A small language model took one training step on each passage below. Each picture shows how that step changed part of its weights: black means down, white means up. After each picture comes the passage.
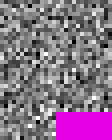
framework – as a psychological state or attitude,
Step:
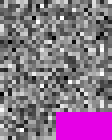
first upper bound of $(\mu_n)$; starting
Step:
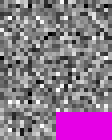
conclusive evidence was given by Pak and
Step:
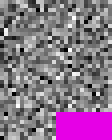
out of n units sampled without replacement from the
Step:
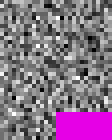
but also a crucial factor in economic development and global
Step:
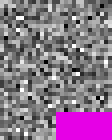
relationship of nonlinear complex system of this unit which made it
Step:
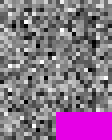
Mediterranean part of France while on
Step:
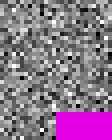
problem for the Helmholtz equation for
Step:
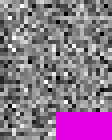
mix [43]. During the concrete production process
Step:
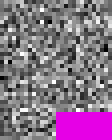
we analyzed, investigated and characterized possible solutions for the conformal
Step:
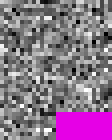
that each $\mathcal G_\mathcal{F}$ is
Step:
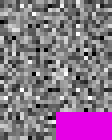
complex carbon compounds entering the soil environment, and their
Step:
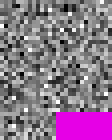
to a catabolic effect on bone
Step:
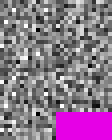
the compactness of the sublevel set around
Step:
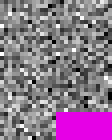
\\ \end{pmatrix} , \quad B :=
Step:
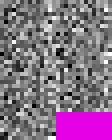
consequence of the failure of an organism – human or
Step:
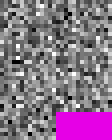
above, no High Impact Journal, indexed in
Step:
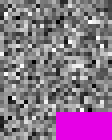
$\partial \Omega$ at each iteration step. Note
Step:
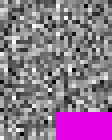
and the diagonal elements of the Smith Normal
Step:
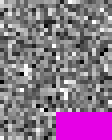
„-“ indicates a missing value. So
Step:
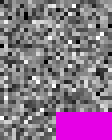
Let $E/\bbq$ be an elliptic
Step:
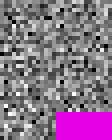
is free in the sense of ergodic theory.
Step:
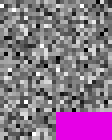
lies in the ideal $I$. The assumption of the
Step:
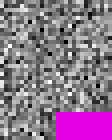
of a single sample from the harmonic functions. The
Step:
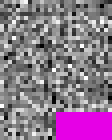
the tensor $\bb V$ with the matrix
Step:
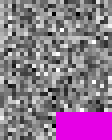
(specific gravity test , flakiness and
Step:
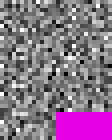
solar steam generation system is combined with an existing natural
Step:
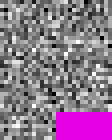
of BFC and RFC. The properties of
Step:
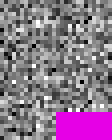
geometric quantile uniquely determines the underlying distribution
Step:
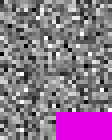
parts of the Center of Excellence series in
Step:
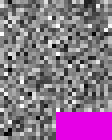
of the oscillator, n and m are
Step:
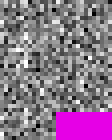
awareness of such problems stimulated an increasing demand of
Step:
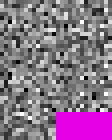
M. Evidence of an oxidative challenge
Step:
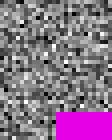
much better approximations to the natural F0 contour
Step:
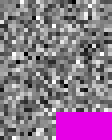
vehicle without a driver, data must be collected
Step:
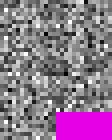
the shaping of nonlinear dynamics in any given nonlinear
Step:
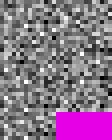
в рухомому
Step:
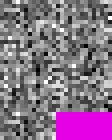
{Heights in {D}iophantine
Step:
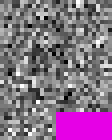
natural enemy, physical conditions in the
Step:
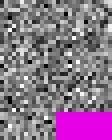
quantum information theory, where certain characterizations have recently
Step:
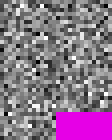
1.9674 Chemical hardness, $\eta
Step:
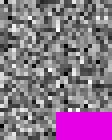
with a long-standing problem in theoretical
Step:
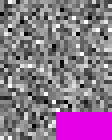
Simulations are in very good agreement with the experiments,
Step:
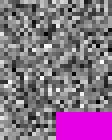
of degree $\ell$ of unity and
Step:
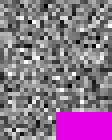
dimension of the dynamic system $X$, then we get
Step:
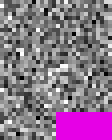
asymptotic formula for short and microscopic parts of
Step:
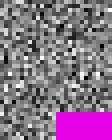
region 6. Assess media presence of the topic
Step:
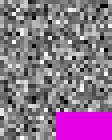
certain trends in the spread of drug trafficking in
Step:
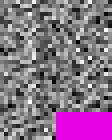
y alteraciones tiroideas en
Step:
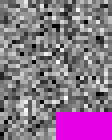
any transversal subgraph and they do not alter
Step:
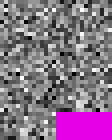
Music waves, Brain, heart,
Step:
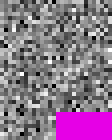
well as the pattern of studs on the top of
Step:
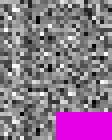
research concentrate on the state of Myanmar's
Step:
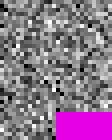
developed for Business Model Testing (System
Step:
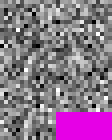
With mental health being valued more and digital transformation
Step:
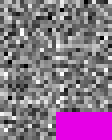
context, it is of utmost importance to increase
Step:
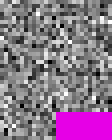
$\category{C}$, and whose morphisms are spans
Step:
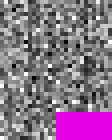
accumulation of gases at high pressure in the
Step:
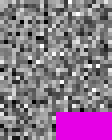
that avoided such gender-dependent bias).
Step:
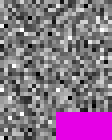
Southampton to NCS and beyond, we
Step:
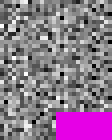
the heterogeneous nature of the environment. For
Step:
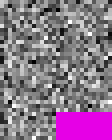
\cdot r \tag{2}$$ where
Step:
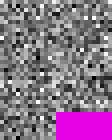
classification techniques with an f-measure exceeding
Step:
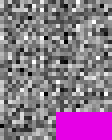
simple and also applied to the large scale systems with substantial
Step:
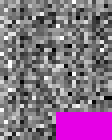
Maraenobiotus insignipes
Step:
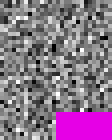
studies in order to unpack the ways whereby the
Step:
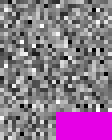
and the same standardized polynomial dictionaries and
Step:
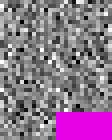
and the process can be expressed either by quantitative or
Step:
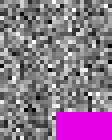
negative potential. On either face of the (001)
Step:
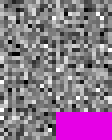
$\mbox{bd }\Theta_1$ at a
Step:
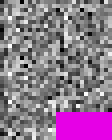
[2]. These benefits greatly affect the
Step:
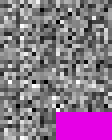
of convergence} \label{sec:append}
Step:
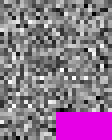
where $S$ runs over the class of
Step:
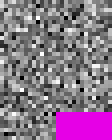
and distribution. REAC-IN Residual
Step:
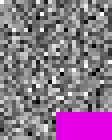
condition (\ref{orthogonality5}), the
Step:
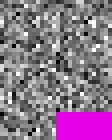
segments (with slope $1$ and
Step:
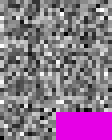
with attentiveness and effort by a
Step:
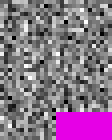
time and energy wisely in the new normal.
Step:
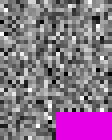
the Gel'fand--Yaglom
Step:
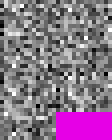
Therefore, sometimes our educators play so-called
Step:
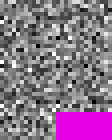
MILU. The analysis of the mentioned
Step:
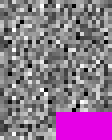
and high service rates). On the other hand, the
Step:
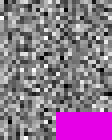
has been used by many authors as a starting point for
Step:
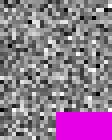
To prove the converse, suppose that $
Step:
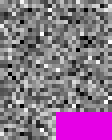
service provider for the homeless in Hungary
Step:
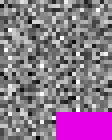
builder. To illustrate the concept of
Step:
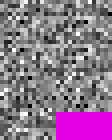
the three dimensional board by the union of two
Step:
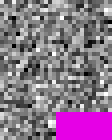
from an in-vehicle device are recorded in
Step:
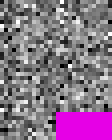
$m\in \mathbf L_1^{\rm
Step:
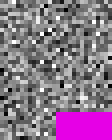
sustained traffic rate. Three service flows can
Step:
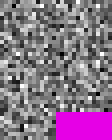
themselves voice the process, i.e.,
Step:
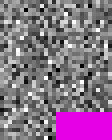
his way of expressing himself since he was
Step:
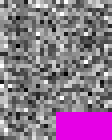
Attendance Sheet Teachers
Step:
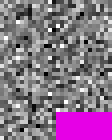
to 40 years. Eumycetoma is
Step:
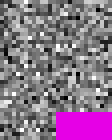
energy than nodes outside the set because they handle extra
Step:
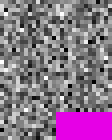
fundamental tools for EU's diplomacy and for
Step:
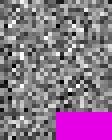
the films (particle size, film
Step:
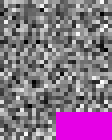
claim to necessarily provide the most effective mechanisms to achieve a
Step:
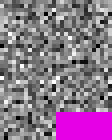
flow. The Ricci tensor will be used in
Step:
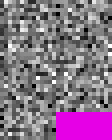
survey was created to collect the responses from the
